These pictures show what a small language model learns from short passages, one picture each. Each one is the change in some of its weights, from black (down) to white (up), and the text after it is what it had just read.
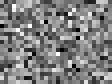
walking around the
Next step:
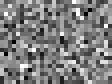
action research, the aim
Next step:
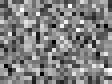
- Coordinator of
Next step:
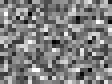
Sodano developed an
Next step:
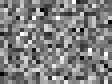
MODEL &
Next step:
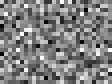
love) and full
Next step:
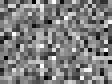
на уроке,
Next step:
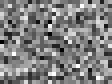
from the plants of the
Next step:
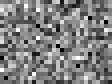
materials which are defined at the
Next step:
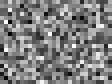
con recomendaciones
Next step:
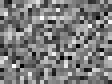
bevordert deze
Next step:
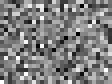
do julgamento para
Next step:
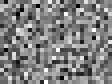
\subseteq [n]$.
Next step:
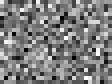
is a given Courant
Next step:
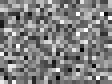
\blue{This is
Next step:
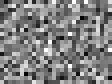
к семействам
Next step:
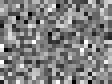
\end{equation} for all
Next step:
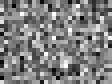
embedding of
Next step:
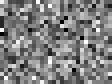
is, the natural map:
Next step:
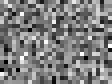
represented in Fig. 6
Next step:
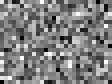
and working of alternative
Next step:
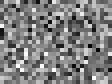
the salt-stress
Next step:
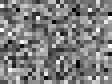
equal to $\left\langle
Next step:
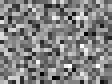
serum TSH alone
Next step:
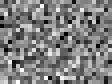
gibt, wie
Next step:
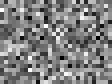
5, ISSUE
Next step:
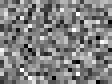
Aynı zamanda
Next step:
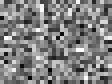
intercultural communication
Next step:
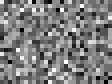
were considerable trailing of
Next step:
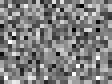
va umumiy tilda
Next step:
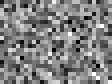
an instability index value
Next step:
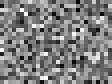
made using credit
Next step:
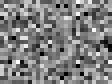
the upper bound for large
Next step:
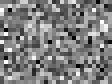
0\right) $ and that
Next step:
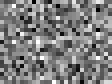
high value on education - for
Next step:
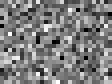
ko'l va suv
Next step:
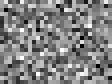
$m$ is even we
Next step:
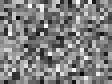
dependence on $k$
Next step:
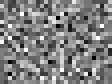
sustainable economic
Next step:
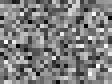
es decir casi una
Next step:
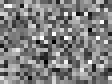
the second. To prove
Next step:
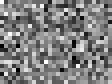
discusses the development
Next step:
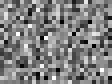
Ainsi, lorsque
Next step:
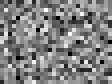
the residue theorem we
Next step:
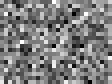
source term as the
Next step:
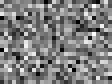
leader within the
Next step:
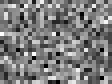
which may be seen as a
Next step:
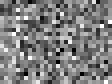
blank separation as
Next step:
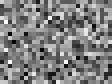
the Efimov effect
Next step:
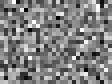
imediato via
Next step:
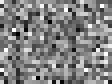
in all the article it
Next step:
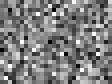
ruhiyati va
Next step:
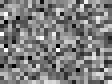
aktivlar asosida
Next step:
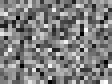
a characterization of CEP
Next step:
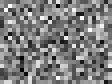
to rent capacity
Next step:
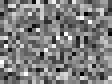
на питання про
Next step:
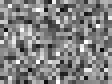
crimes, such as
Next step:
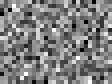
academic staff,
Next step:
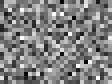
abre de nuevo
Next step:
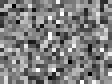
presented a mix of 20
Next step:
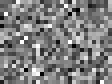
globally replicated
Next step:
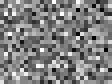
planova i programa
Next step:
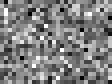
Literasi Digital
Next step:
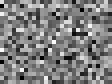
for even $n$ and
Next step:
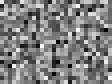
for phase retrieval
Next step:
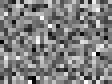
parameter in a phase
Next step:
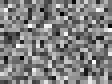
TLC plates were
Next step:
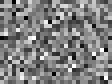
the northeast and
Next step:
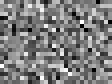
implemented. 2.
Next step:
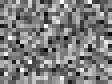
digital input.
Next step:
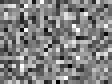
which, after rounding
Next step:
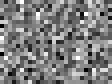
mixing weighed
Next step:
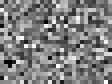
began to oppose
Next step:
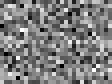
as their presence across other
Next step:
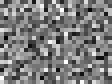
developed by Hayashi
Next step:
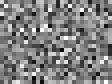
of two functions $g$ and
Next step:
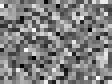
linear law with activation energy
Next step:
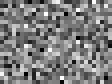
is devoted to
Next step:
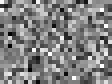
upon reasonable
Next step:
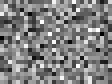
perkara dengan
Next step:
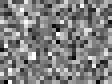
- Audição:
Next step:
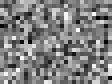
von Goethe A
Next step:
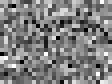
dars davomida
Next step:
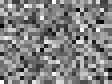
so that* $q <
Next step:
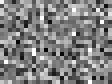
in the literature of
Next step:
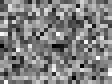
the web-page
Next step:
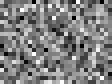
describes the interaction between
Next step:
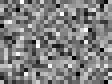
probability going to
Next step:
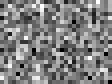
subsection we collect some
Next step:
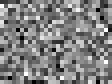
4-point modified
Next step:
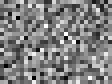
de métodos
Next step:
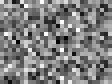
and that the support of the
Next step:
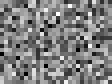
test is conducted on
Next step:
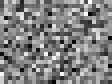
não analisamos
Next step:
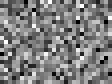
bilan birga yer
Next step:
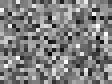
minimum (resp.
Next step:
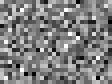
argument as to why
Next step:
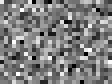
were placed in a
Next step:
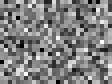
de la vacuna
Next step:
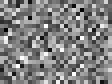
Queue Busy
